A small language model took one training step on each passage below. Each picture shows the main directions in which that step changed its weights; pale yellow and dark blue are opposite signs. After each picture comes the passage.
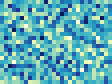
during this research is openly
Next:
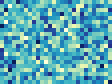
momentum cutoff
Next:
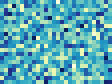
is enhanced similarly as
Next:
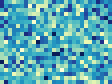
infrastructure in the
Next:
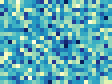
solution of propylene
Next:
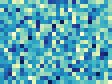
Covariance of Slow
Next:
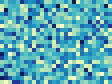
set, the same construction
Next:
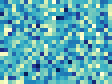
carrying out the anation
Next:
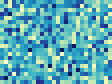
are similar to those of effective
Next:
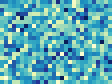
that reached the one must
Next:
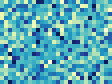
\end{equation} Thus
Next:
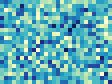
high. Therefore, this paper
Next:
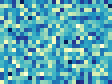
stress, women are
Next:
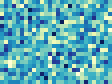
Insert Name
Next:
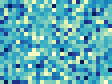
$$ In the case of
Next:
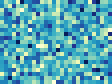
of the $m = 0$
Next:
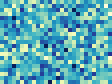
only interested in the impact of
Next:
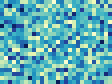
the article, we provide a
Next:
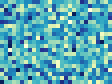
and calculations above, it can
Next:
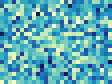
(red), and above a
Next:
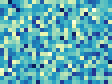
outgoing states are
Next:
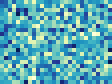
density in the universe all
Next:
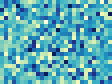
TU Ilmenau
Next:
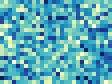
propagation of the
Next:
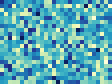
radial and axial
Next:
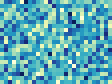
M.~Z. Alom,
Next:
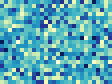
which case the method involves the
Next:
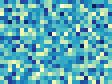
with E-waste
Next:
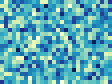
SiO ₂
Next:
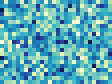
Section 2 gives an
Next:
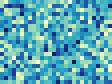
a magnetic (polar)
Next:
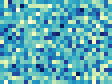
method numerically. For this
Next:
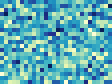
text for details.}
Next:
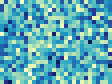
testing set. This approach
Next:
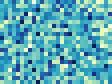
Efficient injection
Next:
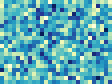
further with hot combustion
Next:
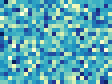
a very blue UV
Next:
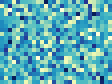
Incidentally, we
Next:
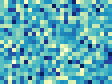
n-1}$ of the
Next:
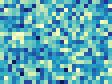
us to conclude that there
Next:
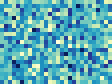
limited to the discovery
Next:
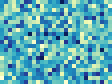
agree? H_0 =
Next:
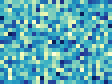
observe solely from
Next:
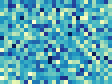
that the nonparametric
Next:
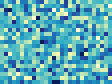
are more widely known
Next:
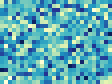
superpotential treatment of
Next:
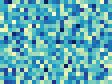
534 respondents remained
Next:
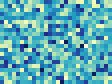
as recommended for the
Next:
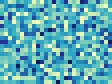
ethnic education,
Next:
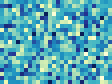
additional function of the scalar
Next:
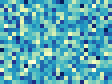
density of the nonlinear
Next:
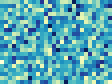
- Recognize features
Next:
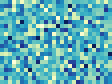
selection, organisation,
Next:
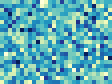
of manufacturing
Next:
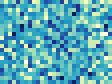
fall beyond the
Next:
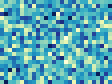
one-loop accuracy we
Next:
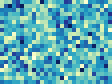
the arms around the
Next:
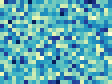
in the supplemental material,
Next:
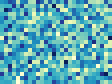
Oxidase. A.
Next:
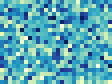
and deep-learning
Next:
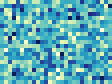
to the D class, thereby
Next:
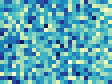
theory, the propensity to
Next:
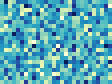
co-efficient $a$
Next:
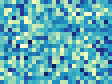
tool in children
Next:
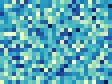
scope (including
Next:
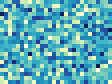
the back-panel
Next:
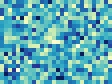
that the Darboux
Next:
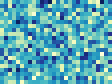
hydrogenated fat
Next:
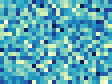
International Journal of
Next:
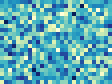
particle-like solution of
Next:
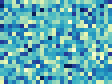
substantial effect on power
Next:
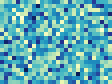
hereby declare that
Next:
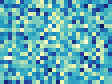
light on their traditional
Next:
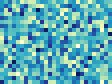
DAC, as shown in
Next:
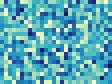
of the country along with
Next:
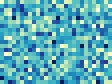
to first approximation can be
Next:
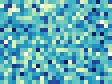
makes this especially
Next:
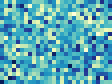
own actions, without
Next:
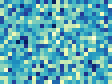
smallest circle containing
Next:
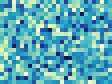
selected from primary
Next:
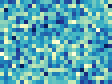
on the DSM. This
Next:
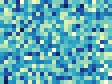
of Teaching and
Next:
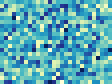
itself through the formulation and
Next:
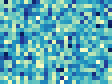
solutions to tackle
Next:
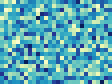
during node repair.
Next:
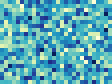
lie within this range. The
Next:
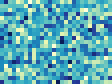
inheritance, and
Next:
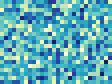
long-time limit for smaller
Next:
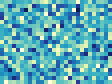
milestone 3 and
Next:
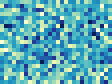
order as the power corrections which
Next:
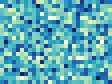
language curriculum
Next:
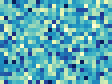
prevalence of young
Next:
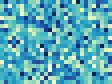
source we also constructed
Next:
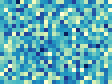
Level of job
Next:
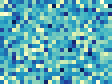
(\gamma) = \left(
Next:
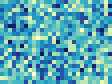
fact that the vortex
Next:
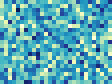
the softening point of
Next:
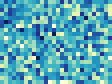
(usual) position and
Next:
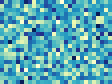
all work packages. The
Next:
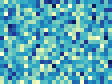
Susana Otero
